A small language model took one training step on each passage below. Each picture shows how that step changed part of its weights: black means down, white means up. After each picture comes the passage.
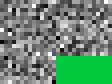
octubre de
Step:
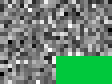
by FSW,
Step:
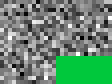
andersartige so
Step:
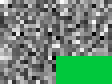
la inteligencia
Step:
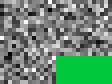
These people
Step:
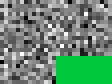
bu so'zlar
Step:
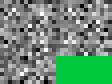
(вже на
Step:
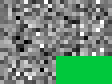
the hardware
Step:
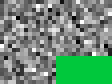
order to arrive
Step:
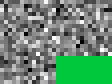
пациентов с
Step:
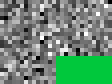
Mr. Ould
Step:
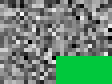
espaço social
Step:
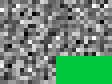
L.) is one of
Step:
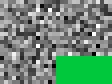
to the world
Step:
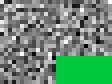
y lúdicas.
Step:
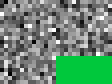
expanded to
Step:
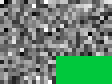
edges highlight
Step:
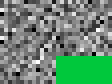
capacity which are
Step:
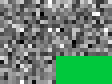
Consejos y
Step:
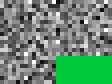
post topic
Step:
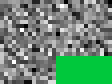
опыт, а
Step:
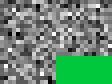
teng. Tanda
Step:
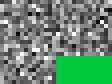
servitization increase
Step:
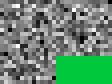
no trabalho.
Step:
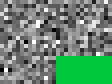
This appeal to
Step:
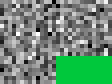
porque es el que
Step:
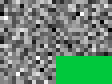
collection was made through
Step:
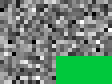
direct investment is
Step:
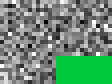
to 2020 figures from
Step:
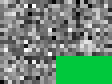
estudada a partir da
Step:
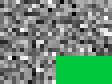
who produced the
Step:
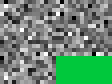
of the respondents were
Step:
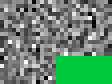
and evaluation results.
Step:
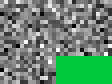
decretos e
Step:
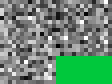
The IR sensor
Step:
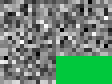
and right of the
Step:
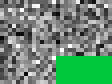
other industries.
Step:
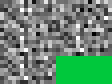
and it has been observed
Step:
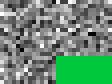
siswa yang
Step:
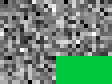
niveau de sa
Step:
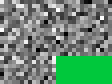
1 86 University of
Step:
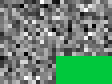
learning approach could be
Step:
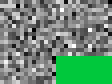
Xu, and J.
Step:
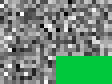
pubblico e
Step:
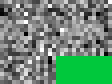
зависит от
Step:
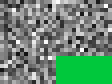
medium voltage
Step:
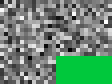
for design process in
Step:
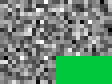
instance, the
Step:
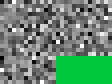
and second was to
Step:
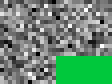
more computationally
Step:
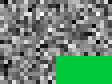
may occur. The
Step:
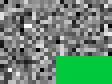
recorded. Here
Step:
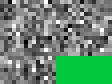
со всеми
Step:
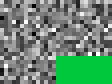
appears that the
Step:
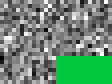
key to creating an
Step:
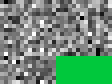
of the six pure
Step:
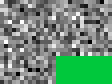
Relevant content
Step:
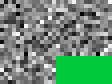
state is prepared
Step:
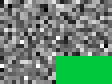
of model outputs of
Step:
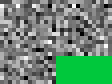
la création de la
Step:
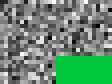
interfaces to
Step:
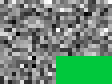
information and inspire the
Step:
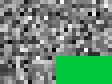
For bosons of
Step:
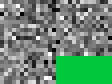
realização da ação
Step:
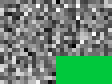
decomposition process in
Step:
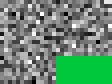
helper mode.
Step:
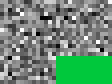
e executado
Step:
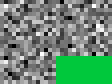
of one of the two
